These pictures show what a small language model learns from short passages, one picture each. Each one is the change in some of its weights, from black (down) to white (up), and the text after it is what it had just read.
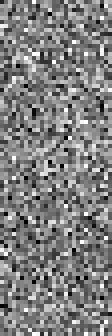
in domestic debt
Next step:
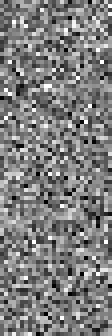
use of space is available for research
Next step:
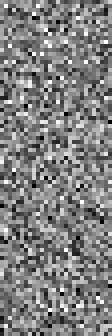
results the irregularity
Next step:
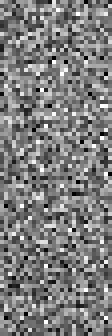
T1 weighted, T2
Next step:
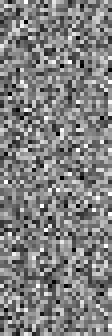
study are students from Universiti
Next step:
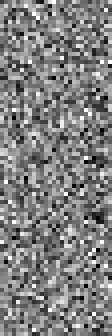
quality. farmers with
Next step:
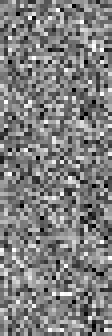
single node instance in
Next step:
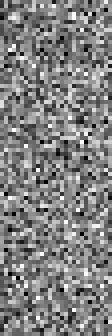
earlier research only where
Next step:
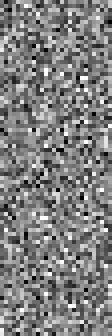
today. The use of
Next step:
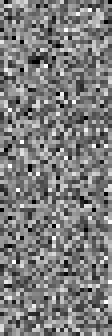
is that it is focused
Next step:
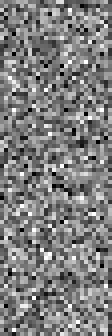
load cycles.
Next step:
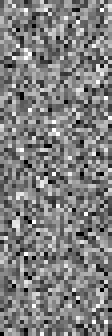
elderly men with high level
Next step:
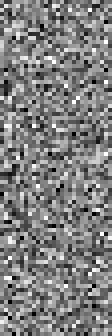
are not with them during a
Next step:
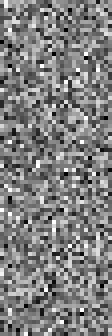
Sustainable Transition to a
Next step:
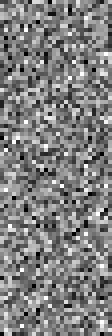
- R, Plasma
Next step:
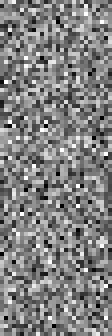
Jews. ⁶ It
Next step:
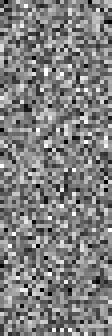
today have a large
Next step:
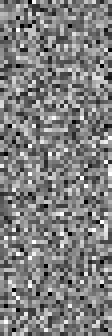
and stigma scale developed by
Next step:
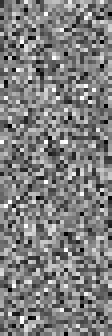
IUOE Local
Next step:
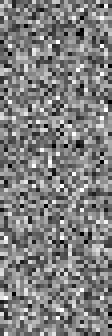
the archetype of the
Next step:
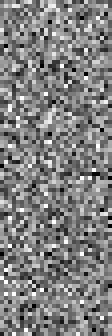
crevasses in some regions
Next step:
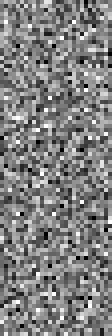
plant species (source:
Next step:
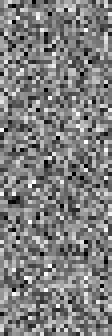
1 in which **level 0**
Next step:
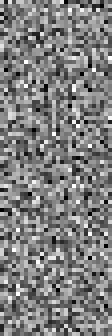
features are input to the
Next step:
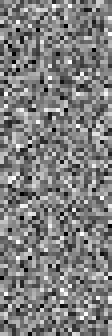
and *progressions*.
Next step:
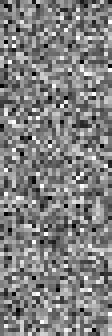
chosen experimental conditions (for
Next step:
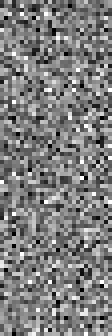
the contents of the Scientific
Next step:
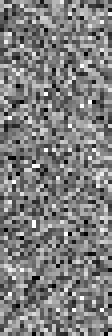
chitosan level was found
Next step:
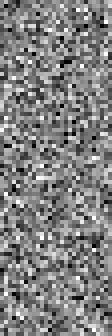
estimation. OCV is the
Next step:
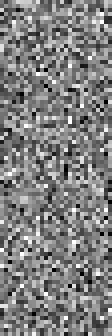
of the scientific research methods, was
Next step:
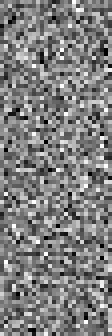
rather old but still
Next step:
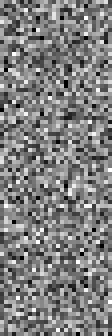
excesses. The conversation
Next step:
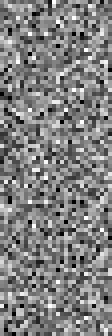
room. Tensta's
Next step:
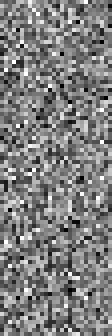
ELO та
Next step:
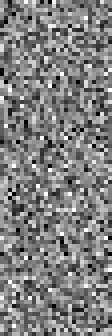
American countries.
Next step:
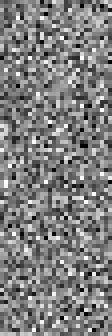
optical studies of spinel
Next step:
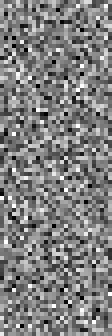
Renaissance mechanics for
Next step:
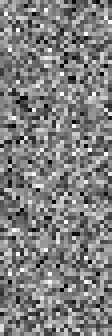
5 5. Reduced to
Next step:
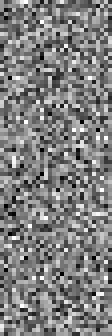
architecture. The system
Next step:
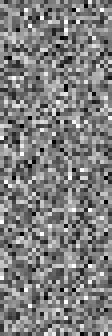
through a direct questionnaire
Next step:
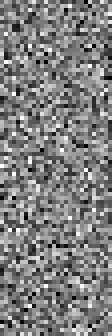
is important key component in ensuring
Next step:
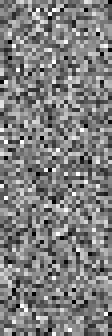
In the short-term,
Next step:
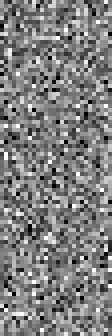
Experimental Section in
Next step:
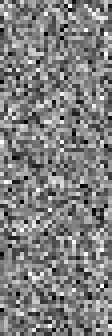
outlet category Table 6
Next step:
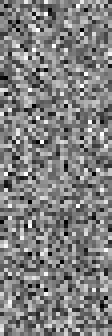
learning activities placed a strong
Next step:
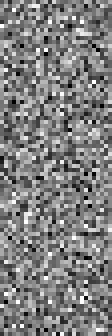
amino acids from
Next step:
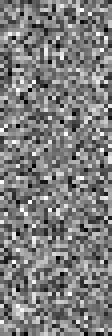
and often of nursing
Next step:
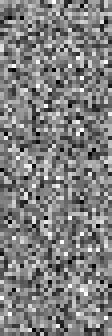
than 5 hops.
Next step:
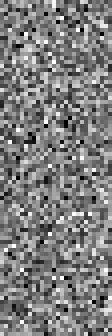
ICT and social media devices
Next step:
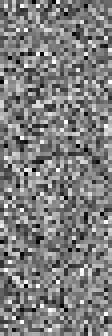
This can be seen in the example
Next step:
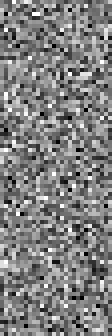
change. Keywords
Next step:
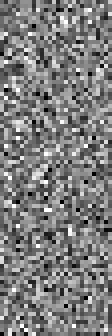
in Curbing Land
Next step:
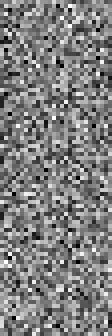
Yan, Koe
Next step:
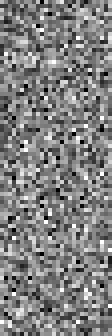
total energy released by the
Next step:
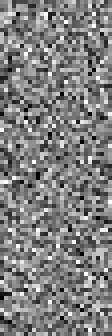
Engineering and Science
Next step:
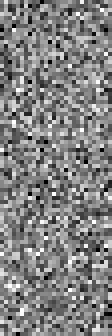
originality of the study is
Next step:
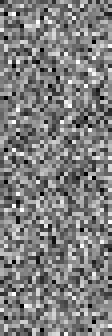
(calc.) $\Delta
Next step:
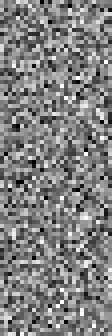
rather than focusing
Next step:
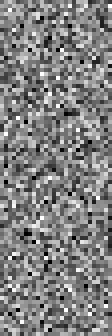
target commodities are
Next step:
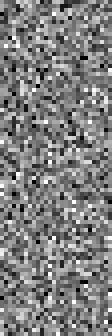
initiatives, which help build
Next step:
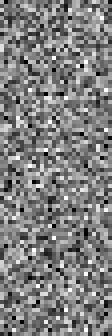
should be noted that in
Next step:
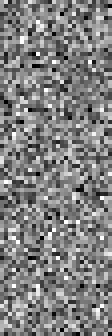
on wounds and inflamed
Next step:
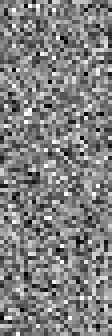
Given the many varied
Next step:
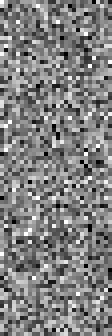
the best containment strategies
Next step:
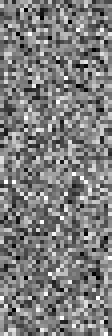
where the rotation occurs
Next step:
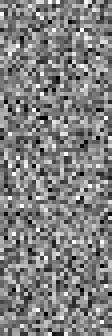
₄ solution (known
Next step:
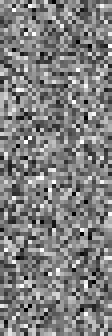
the cultivation of
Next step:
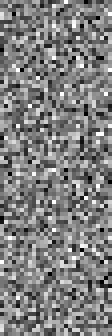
The researcher recognized the
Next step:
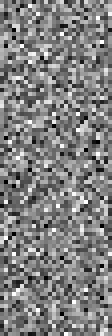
additional CO₂, but also
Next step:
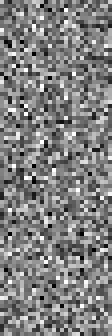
These street programs have two
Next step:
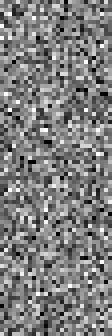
specimens in CPs may
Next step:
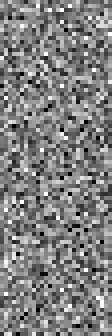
culture. Patrons reported
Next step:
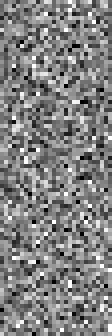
IEEE-30 bus
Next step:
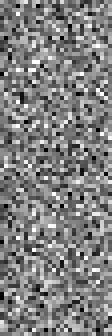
previous communication technologies. How people
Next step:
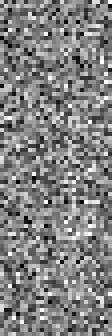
were done as described for the
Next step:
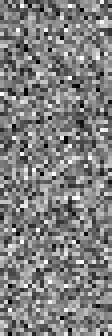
Is localism providing a
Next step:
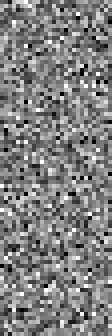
in use. This in turn
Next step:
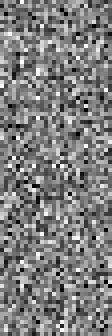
Petrol price
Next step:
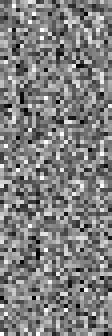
PAPR by 2dB
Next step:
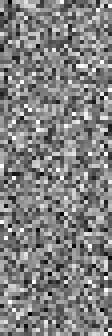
life, and a higher level of
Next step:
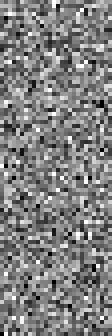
treated with both of As
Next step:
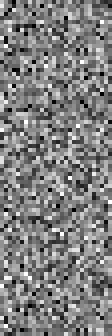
the mass transfer zone may
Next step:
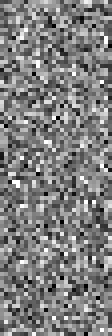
design, pattern, chunk,
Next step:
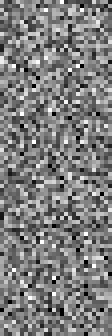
user preferences that
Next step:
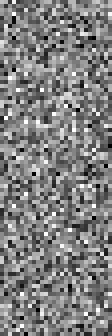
**D**ata Curation O
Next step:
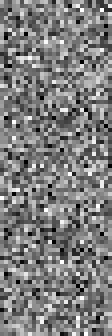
gestational period, every
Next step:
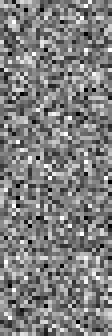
process of terminal maturation from
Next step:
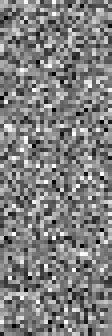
study) will change: - 1)
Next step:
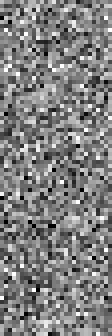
positive feelings about the concept
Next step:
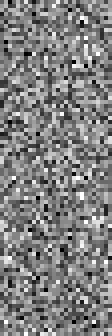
using homeopathy,
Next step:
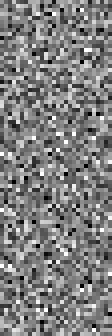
addition to limitations of the
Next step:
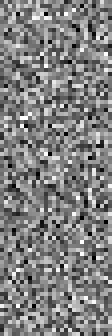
real-world situations.
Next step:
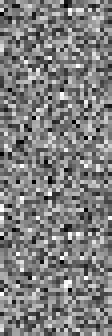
needs to know the values of all
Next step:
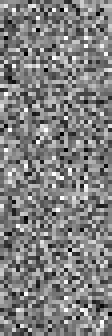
crossover and
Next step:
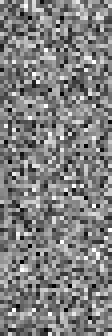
4. Discussion
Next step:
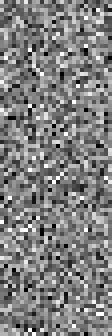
comprehensive explanation
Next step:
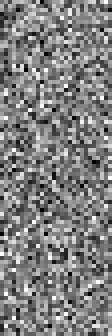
cases (DOE) in
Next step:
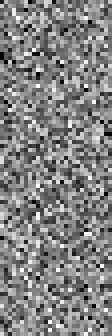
to democratic models that AI
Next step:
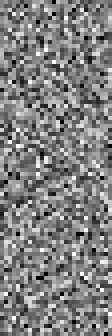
condition, and accessibility of these
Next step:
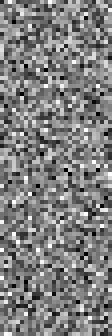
a typology of patients suffering
